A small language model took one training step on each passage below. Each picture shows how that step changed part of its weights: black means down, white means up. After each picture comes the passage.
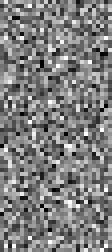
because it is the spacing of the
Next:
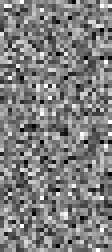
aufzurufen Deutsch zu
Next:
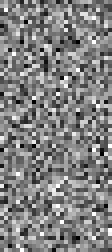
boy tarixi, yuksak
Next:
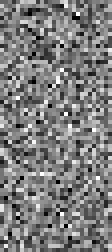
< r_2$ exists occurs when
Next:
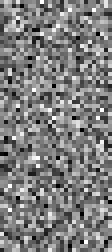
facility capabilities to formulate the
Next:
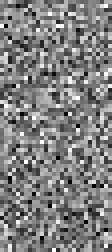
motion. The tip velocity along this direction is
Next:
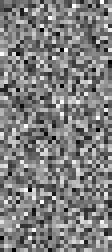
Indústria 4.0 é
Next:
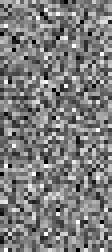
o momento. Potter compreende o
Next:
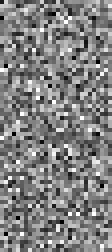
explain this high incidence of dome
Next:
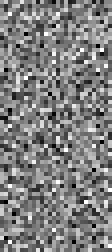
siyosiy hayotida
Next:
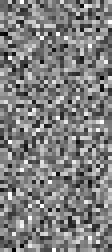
povolje, Markaziy
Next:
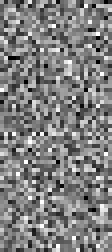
of one-particle self-energy. For
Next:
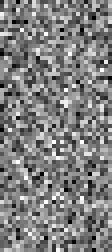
récupérer une valeur
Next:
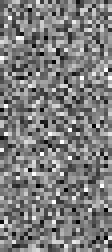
assumed, then the actual disk
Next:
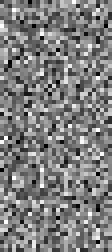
maqomlari. I-III
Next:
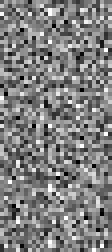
and He were left in the gas phase of the
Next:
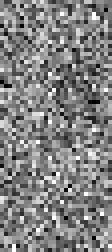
Here, where our focus is on the big
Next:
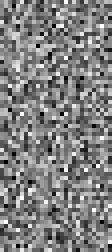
penjualan perusahaan.
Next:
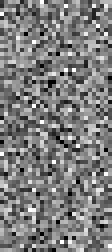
or attributes (data and
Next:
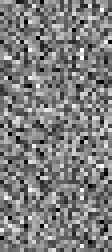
processo di risemantizzazione
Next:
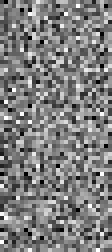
Guruh monipulyativ tip
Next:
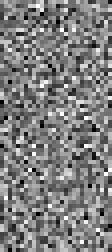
store the data. Subsequently,
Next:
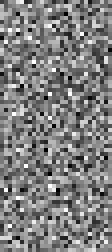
numerical accuracy is of crucial importance
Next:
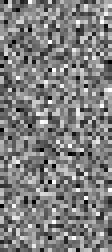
Souza, na época
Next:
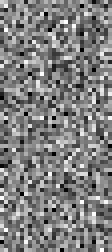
середнім водозбором.
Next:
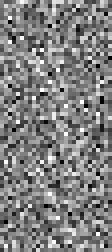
the structure of the density of states curves more
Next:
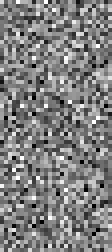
contrast, the clustering coefficients
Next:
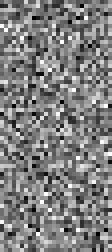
Fig.~\ref{figure1b}). In a
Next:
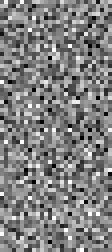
kuzatamiz. Ingliz
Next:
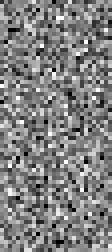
not only the second- but also the first- and
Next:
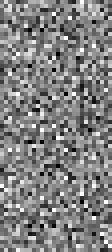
большой интерес для
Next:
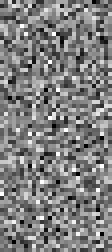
ishlarni bajarish orqali
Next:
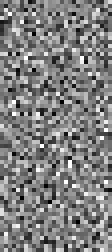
individual and focus group interviews, involving
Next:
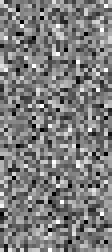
{\bf Theorem 3 (The Splitting
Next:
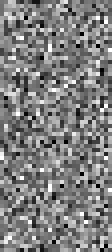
phase and p the piezoelectric
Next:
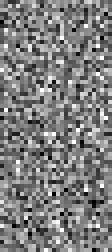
apply the technique to a monolayer
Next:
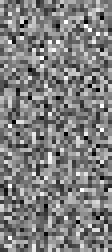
the two theories is used as the reference
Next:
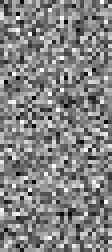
Physics and Astronomy, The University of
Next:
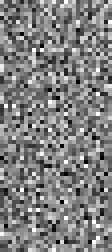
the SBP of levels of the column
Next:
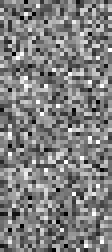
to be affected by the thickness of the
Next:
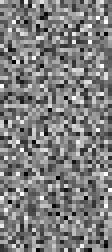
Awards, in der Fakultät
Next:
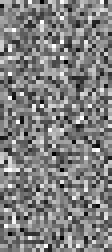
the effect of synchrotron radiation on
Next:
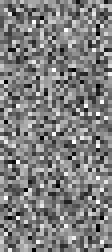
the star's surface but by its environment. The
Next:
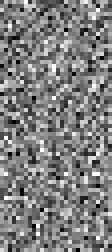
Encontro Nacional da Anpur –
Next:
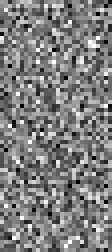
the Landauer principle (see
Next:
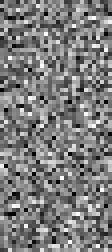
N (white). The unit cell is shown with
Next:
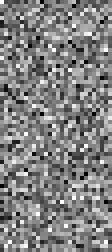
al.* (2013) ao realizarem
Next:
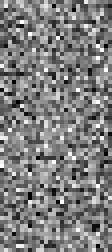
de Estadística de Londres.
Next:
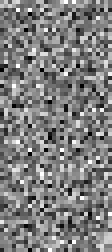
el în scopuri filantropice pe
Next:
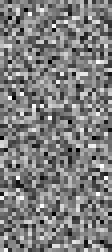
the sources and not realise it. And I
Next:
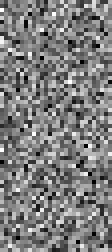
lazer, 01 sala de
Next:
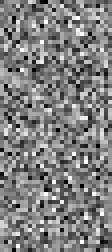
led to the estimation of a larger structure
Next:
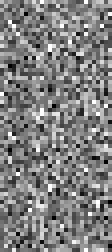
guten Andenken gehalten
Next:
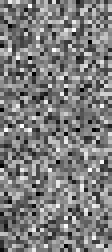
WIMP interaction is imparted to both the
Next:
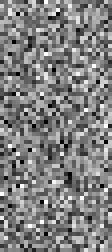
another one that people seem to
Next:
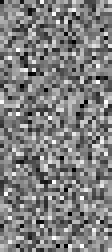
activations and recompute the others
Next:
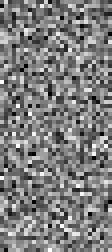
\begin{equation} r_{i} =
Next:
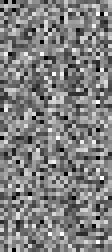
ko'pincha, o'quvchi
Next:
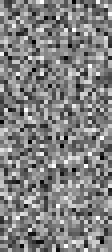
X- ray shell. The uncertainty in
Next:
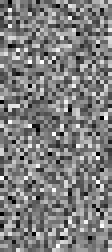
result is quite small, at least for
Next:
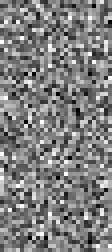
Role of the GRO family of
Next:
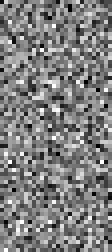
the cooling core region we extract two
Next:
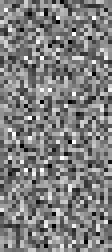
online) Excitation energy as a function of
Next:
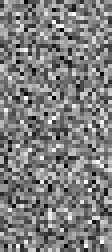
locality. If we perform the non-local
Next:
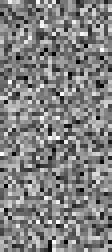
datos representando el 29% de esa
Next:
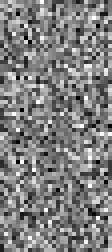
Ridge National Laboratory, Oak
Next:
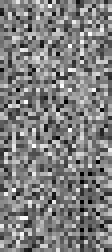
це питання. Є
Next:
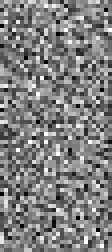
in space and, most importantly, they keep
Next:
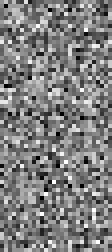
leave the development of a rigorous
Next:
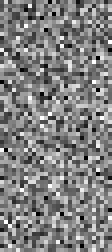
energy for $V_g=0$ at a
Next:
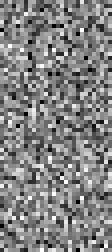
femenino se humaniza y
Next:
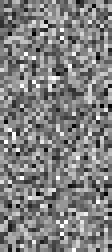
is the current velocity on the surface. Typical
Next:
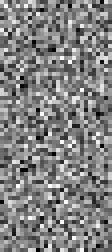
- эмпирические:
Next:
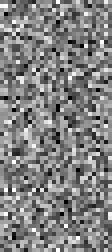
of ergonomics [internet].
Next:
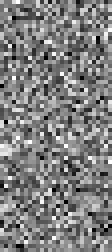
appearing in $T_{i\alpha}$.
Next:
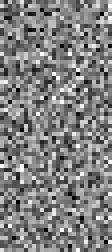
proporcional a la importancia de lo
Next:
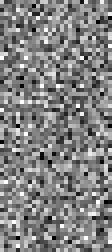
este respecto, Amanda pretende,
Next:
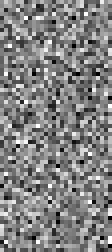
? À l'ère du Big
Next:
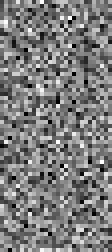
som en process*, snarare
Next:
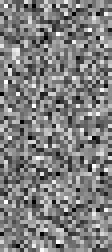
them to match, which is indeed what
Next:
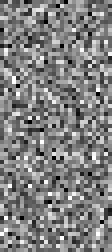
results on magnetic octupole moments of
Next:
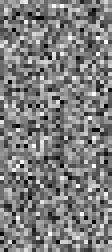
roughly an order of magnitude fewer total
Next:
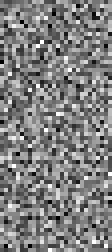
infrared, radio, etc.
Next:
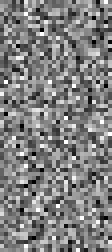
condiciones para que sus apuestas
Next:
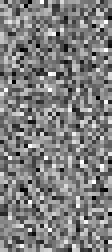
significativas entre el riesgo de
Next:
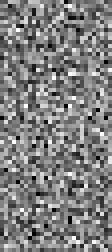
literature review. Additionally, several studies
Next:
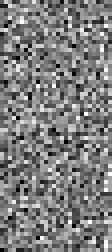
estoque e demais áreas,
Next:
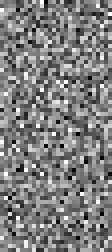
In each epoch $ i $ the transition $
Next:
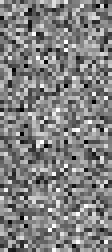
wurde, wäre, dass man
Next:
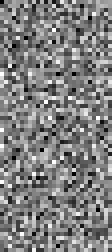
field. Assuming the unperturbed
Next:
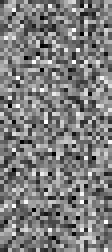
(сметных) норм
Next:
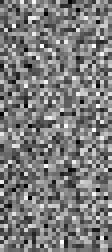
fan o'qituvchilari va
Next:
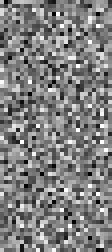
tasvir sifatini baholashda
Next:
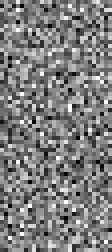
evaluate the non-local part of the
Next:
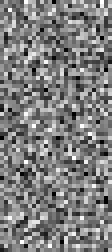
oydan e'tiboran
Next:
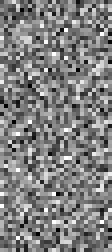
także pozwalają
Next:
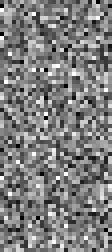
ecutwfc, instead of
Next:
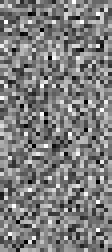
kinetic energy integral $I_R$,
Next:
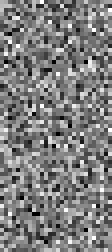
restaurante ubicado en esta
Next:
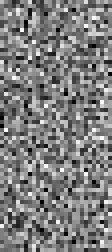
aceasta, aprobată de
